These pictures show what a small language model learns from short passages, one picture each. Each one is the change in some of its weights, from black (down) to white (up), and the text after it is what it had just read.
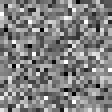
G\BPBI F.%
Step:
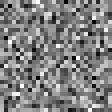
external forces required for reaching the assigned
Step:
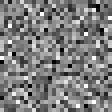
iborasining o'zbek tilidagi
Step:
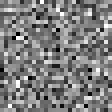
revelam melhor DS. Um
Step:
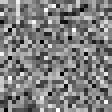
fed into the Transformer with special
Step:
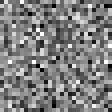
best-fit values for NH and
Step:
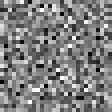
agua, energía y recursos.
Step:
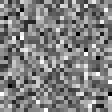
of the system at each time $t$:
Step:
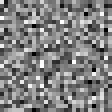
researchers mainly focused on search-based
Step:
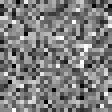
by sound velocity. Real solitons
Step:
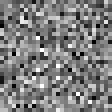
обследуемых в начале
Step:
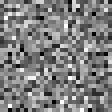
7 shows the comparison results of our method and the
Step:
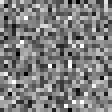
leads to a significant broadening of the optical light
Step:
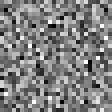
of the transverse voltage oscillation amplitude shown in
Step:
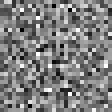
From the example above, we can see that
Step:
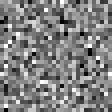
the Dirac strings themselves are
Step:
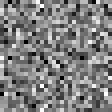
driven by the density gradient between the
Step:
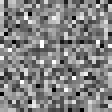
spins of the imaged object. These
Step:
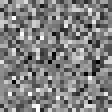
М. Еколого-правове
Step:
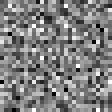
si parla. Le ONG
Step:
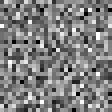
objetivos desse movimento político ao
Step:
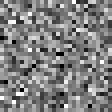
of Electrical Engineering,
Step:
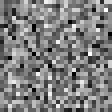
ensembled (e.g., by
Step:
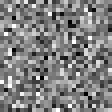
de inovações nesta área estão
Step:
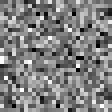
що хворі на ГХ мають
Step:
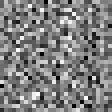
entre 1 y 14 puntos. Una
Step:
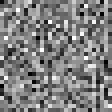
de producción de oro, las operaciones
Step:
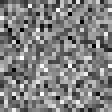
chiqishiga sabab bo'ladi.
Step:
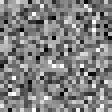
востребовано, но не
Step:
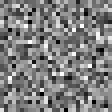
Bog'chagacha ta'biy
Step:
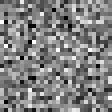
олди. Бир қўлида
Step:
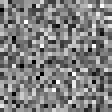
sua mãe, e Noryb,
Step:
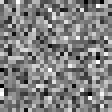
and real-time dynamics, with potential applications to
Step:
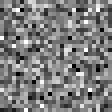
Optimasi lama perendaman
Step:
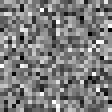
tax evader must remain
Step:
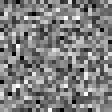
ex vicepresidente Dina
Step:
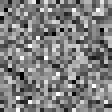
ta'lim tizimida bugunga
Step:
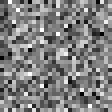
$n$-soliton head-on
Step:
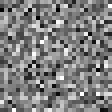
Schweizerische Konferenz für
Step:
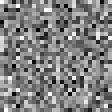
Ledoux criterion. We further employ
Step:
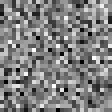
experiments. The main production processes are the usual
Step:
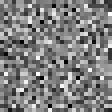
equations with conservative body forces, which
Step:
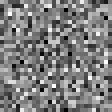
across layers compared to cyclic shift in
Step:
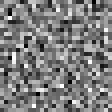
very far from vaporizing, as it
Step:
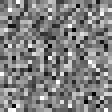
balki ziyoli, tanqidiy
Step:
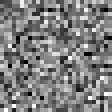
w nauce św.
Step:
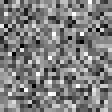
Separately, for the transmons,
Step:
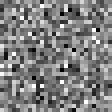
etish va ularning jozibadorligini
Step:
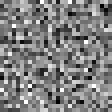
far from the 13.01~Gyr of
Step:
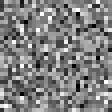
Asigură avertizarea cu
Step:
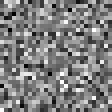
Asymmetric Gluon Distributions and
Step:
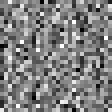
the top\_p value to 0.5 to
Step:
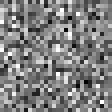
serve as powerful tomographic probes
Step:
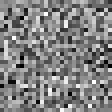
paydo bo'lishiga olib
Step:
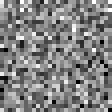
asigurarea de facilități
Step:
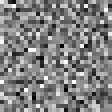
of these stars peak at longer wavelengths.
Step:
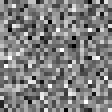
teve uma importante influência nos casos referentes
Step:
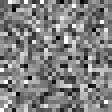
the modern world, preserving national
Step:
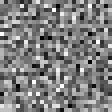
trajectory $c_R\to
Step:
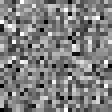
cumprir a ordem recebida do
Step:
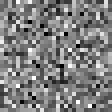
holder. The target was operated in the
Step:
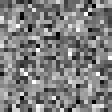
крэмацыі (в.
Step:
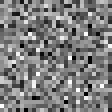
вредоносных программ,
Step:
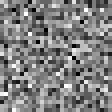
por seus próprios atos e pelos
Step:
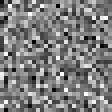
etishga, uni tizimli etkazib
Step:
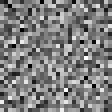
scarico dismisso o non
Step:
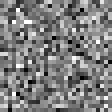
informasi, peneliti sebagai instrumen
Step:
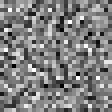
\mathbb{Z}^\geq$: the number of
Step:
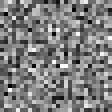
applied here applies a sheath boundary condition
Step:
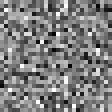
Jhunsi,\\ Allahabad
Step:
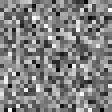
time was too short. The overall relaxation
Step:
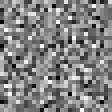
possuem especialização, sendo que a mais
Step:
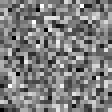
Alberto he podido realizar un
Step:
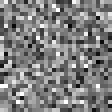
ukazuju na to da 80%
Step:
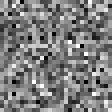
Measuring (or accurately calculating)
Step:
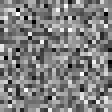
Drug-Induced Liver
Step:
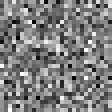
5. Ota-onalar va
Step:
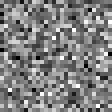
and $Q_1$ are specifically
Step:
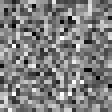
The gas velocity thus induces small deviation of the
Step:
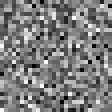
density approximation (LDA) to the xc
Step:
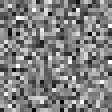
objecting to my use of the
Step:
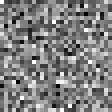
belgi sifatida talqin qilinadi.
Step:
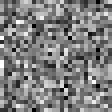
TEDD (Mairie de
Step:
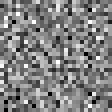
Furthermore, the X-ray spectrum of
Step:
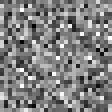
а тілесне пізнання,
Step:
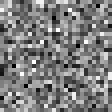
take a positive youth role as a strategic
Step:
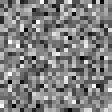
grammar *is a tuple*
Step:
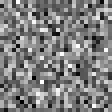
network, which is quite suitable for
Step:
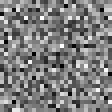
olimlarining ilmiy ishlanmalarini tahlil qilish
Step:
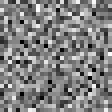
em que o Rio Grande do Sul
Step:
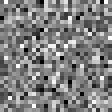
és néhány tilalmat
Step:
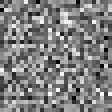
will be by the attacker, which
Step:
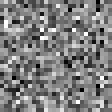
e valutazione formativa,
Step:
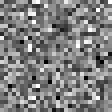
S(t\vert \ast) &
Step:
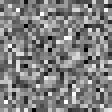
two week period before the attack
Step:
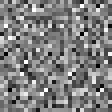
são algumas das rubricas com
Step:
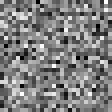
latter is the logarithmic derivative
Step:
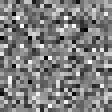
se hace un recuento de los
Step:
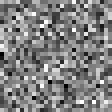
of PE, for Object
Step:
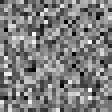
crust of the rapidly spinning neutron
